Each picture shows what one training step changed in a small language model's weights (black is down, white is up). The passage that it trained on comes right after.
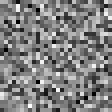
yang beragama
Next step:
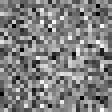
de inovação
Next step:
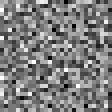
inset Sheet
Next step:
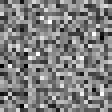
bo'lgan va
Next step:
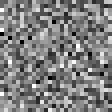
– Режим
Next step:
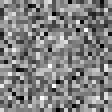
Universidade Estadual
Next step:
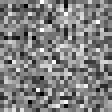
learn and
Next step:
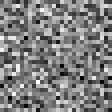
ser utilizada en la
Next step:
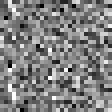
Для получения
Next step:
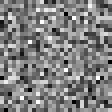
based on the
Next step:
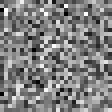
relatives aux
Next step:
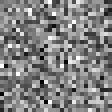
U nafaqat
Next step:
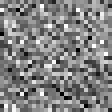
recorrem a
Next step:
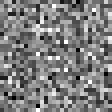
aniq belgilangan
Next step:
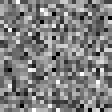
au sexe ont
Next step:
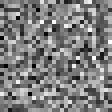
á sacar el
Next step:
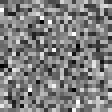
За таких
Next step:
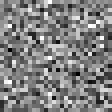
secara akurat
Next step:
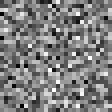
report titled
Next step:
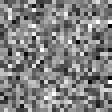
hukm qilish va
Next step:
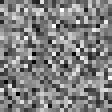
es ab, bis
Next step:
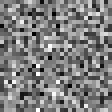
boy tabiiy
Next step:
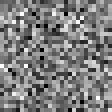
також матиме
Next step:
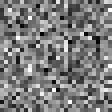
a separate
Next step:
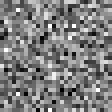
S., & Abril
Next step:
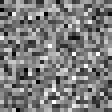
formativos en la
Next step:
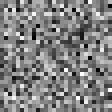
pandemia de
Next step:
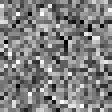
se deparando com
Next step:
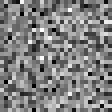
in die Evaluation
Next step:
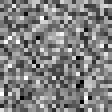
bolalarni mustaqil
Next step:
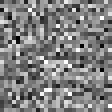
der ganske
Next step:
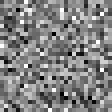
має менш
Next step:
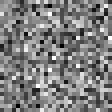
de Comunicação
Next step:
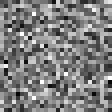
conhecer se as
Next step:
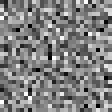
незнание или
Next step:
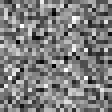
en accountants
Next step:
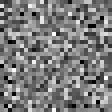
el recto y
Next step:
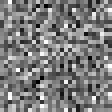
nevoie de
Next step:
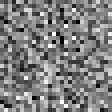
9 gacha
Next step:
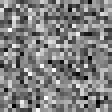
avaliação e
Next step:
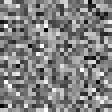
birinchi darajali
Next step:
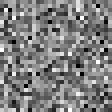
кўникма ва
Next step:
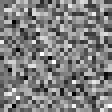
de su condición.
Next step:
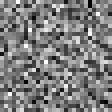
for printing
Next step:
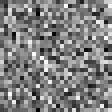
of verhouding
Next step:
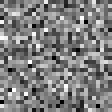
pour le site
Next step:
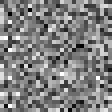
та проблеми
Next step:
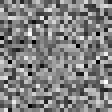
bu yoshda
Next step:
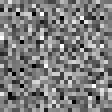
7 miljard
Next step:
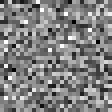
não conformidade.
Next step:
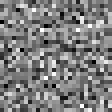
unga shaydo
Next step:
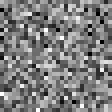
parking management
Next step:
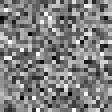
active supplement
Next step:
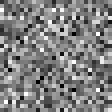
Наряду с
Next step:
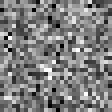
dels individus
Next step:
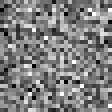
с обычными
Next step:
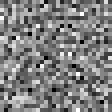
организациями также
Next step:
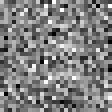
таких цілей
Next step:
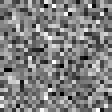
Partiendo de
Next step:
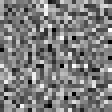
of stress and
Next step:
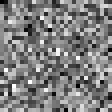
в умовах
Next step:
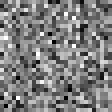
de la impunidad
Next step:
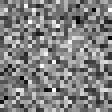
a opção por
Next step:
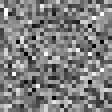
timp ce
